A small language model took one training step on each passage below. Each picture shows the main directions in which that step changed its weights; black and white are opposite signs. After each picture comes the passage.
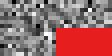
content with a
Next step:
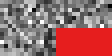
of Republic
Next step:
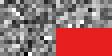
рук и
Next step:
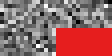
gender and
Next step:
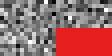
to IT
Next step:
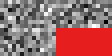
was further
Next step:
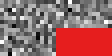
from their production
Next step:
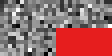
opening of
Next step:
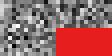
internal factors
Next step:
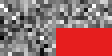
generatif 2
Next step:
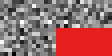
pode indicar
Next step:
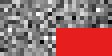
S. Fan
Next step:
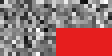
the following
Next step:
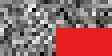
of individual
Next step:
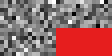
and BMI
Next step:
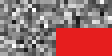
incubation for
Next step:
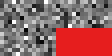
у детей
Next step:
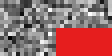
evolution in
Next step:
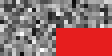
problem for the
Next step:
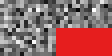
such as effect
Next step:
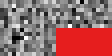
other two cases,
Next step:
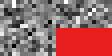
noch eine
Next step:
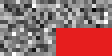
techniques to
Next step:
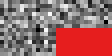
models as their
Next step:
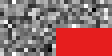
compared to
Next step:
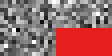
and commenced
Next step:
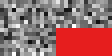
other related
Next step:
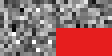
how this process
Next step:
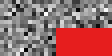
die sich
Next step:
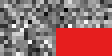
also comprise
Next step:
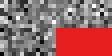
The economic impact
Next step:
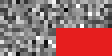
and design*.
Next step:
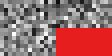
way impels
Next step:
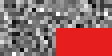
that learners
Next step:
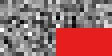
is surely
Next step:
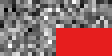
marked by the
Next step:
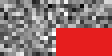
model performance on
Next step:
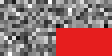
al merito
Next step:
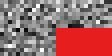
llevando a
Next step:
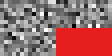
commands to
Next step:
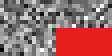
across the
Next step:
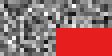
subjects is
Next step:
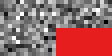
in connection
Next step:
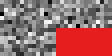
ze naar
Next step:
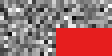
but was able
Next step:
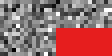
handed over
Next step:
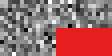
After the
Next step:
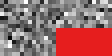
We will do so
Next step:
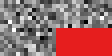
conducted by
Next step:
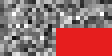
management into a
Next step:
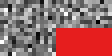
time in their
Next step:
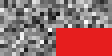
development of information
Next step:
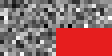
e pode ser
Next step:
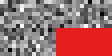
heads of
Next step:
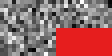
and define set
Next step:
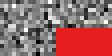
strategy. As
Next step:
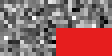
rats were
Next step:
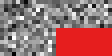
been previously
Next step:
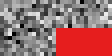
Informais e
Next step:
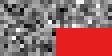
results indicate the
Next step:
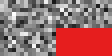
realizado a
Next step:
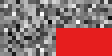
ve veriler
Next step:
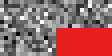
higher the
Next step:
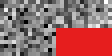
Students and
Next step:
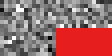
focusing on
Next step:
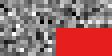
idea would
